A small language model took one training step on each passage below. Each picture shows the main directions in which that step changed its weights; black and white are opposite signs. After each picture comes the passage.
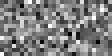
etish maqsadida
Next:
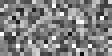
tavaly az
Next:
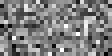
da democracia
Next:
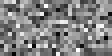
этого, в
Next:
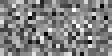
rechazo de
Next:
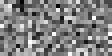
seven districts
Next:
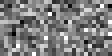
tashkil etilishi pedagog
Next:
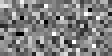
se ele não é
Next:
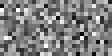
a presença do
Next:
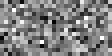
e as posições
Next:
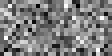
literary text,
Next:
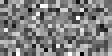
deslocamento do
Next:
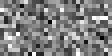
внимание при
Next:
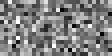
pero sí los
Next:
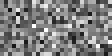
aan bij de
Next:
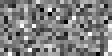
НМІУ –
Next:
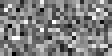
como grupos para
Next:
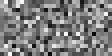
relacionadas, en
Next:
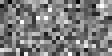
maktablari eski
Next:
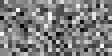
à: cultura
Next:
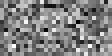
de finos).
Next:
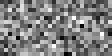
el proceso de
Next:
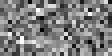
das amostras
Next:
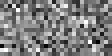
chiqqan holda
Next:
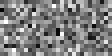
من خلالها إلى
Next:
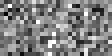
balki ilmiy
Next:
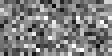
el RDU.
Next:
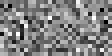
farq qiluvchi
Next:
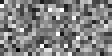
*value for
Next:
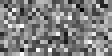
\cup B
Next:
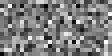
mos keladigan ilmiy
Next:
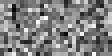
of marriage in
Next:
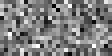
va takomillashtirish
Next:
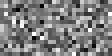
ser un operador o
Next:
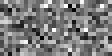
faoliyatining asosiy
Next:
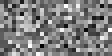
triangular y
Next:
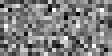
idei până
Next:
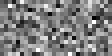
a) Gerador
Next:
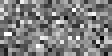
dalam konteks
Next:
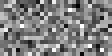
conditions of war
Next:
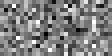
Hanım ve
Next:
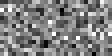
SIM NÃO
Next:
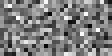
of the Pitirim
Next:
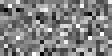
norma que regla
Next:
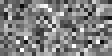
de deixar
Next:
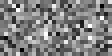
nível didáticos
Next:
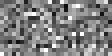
da vida. Os
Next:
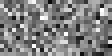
trad. de
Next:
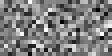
que sus exigencias
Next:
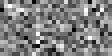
diperoleh pada
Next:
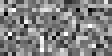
peraga serta dapat
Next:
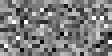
pedidos de
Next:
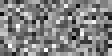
feed on the
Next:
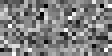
dari garis
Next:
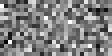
contaban en
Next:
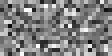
va tez qaror
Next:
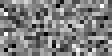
3: reasons
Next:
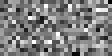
do novo plano
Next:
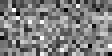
странами и
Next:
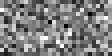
включают не
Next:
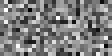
participación ocupacional
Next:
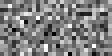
and ideological
